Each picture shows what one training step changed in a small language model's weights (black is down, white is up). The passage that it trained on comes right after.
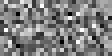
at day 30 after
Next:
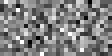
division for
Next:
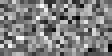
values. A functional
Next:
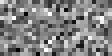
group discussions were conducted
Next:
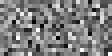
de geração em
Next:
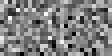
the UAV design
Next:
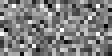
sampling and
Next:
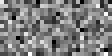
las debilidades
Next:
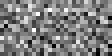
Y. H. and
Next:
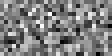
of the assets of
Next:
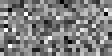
the second twin
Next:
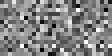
періодів у
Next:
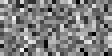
в теории
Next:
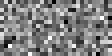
such as the recording
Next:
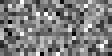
Drugs or
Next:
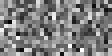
simples, porém
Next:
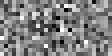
of this work is to
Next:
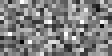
in AI have led
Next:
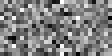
result of the first and
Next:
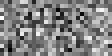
in length by means
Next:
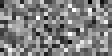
Comparison of
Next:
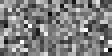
container. All
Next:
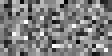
ultimate goal
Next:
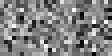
estudantes, por sua
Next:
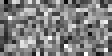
specifics of the
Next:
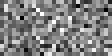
в вакууме
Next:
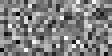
Sergio A.
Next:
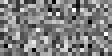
по отношению
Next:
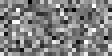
têm sido
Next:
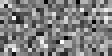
qualitative study was
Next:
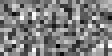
of DIGI
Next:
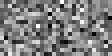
- Tulum,
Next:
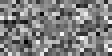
layout of this
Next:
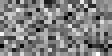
component is an
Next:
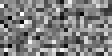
y constante sobre lo
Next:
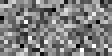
organizar as funções
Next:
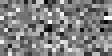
Educational Technology*,
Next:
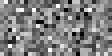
this document is the training
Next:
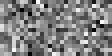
are experiencing
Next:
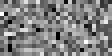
decisions taken
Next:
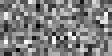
La vaccination
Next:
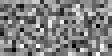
nano iron and
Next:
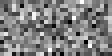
of Pakistan
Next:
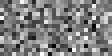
in burn
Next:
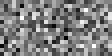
of linear resistance
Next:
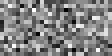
used, 21 were
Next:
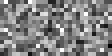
minutes Sessions
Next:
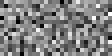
t/ha mulch
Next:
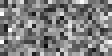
comprenden las
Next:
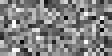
régua de
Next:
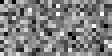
intend to leave
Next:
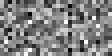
variability modulates
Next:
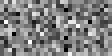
and eliminates the
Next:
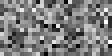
were not given the
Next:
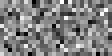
the responses of the
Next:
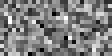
identity letters
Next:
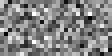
market structure on the
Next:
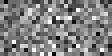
shown that expressways
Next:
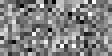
из стратегических
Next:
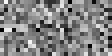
must be increased to make
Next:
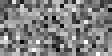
elevator operation
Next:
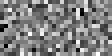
table with foot
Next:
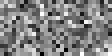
uchun portativ
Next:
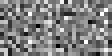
the slight difference
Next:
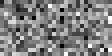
цвета для
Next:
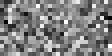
potentsiali va
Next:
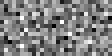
of fever and was
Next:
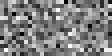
effective. Despite
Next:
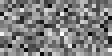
case however, when
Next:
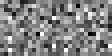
of Conceptual
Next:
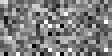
*The Impacts
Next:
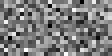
fatty liver
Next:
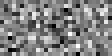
of the means of
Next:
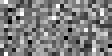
is unique system at
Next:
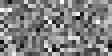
Ukraine ⁶
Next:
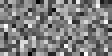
complementary with the
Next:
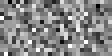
communities within them show
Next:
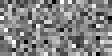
such as physiological
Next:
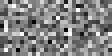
process from the complex and
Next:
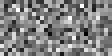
tertiary institutions
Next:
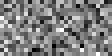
Aider à la
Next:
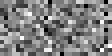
irrigation technology
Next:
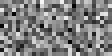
errors. The
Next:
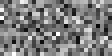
in real-time
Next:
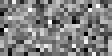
afforded the
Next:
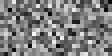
como el periodo de
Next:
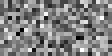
[7] studied
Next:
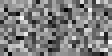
and three-phase
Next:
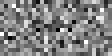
Modulation is to be
